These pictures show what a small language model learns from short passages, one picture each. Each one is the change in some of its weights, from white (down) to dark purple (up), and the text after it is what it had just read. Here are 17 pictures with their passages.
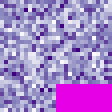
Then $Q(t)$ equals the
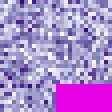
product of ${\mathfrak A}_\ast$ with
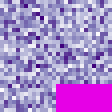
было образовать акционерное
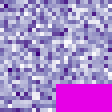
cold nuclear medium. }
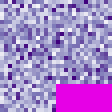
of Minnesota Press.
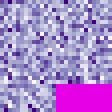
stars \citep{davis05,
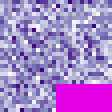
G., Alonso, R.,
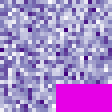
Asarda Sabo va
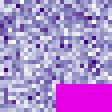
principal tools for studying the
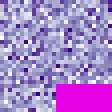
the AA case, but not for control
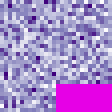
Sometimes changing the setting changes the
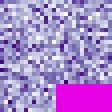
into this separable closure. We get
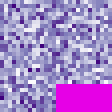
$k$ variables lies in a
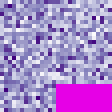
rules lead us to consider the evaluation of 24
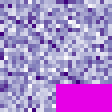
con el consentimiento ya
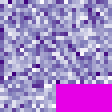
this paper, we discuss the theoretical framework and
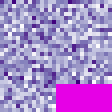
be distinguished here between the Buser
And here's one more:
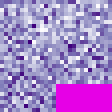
are stable and in the range $0
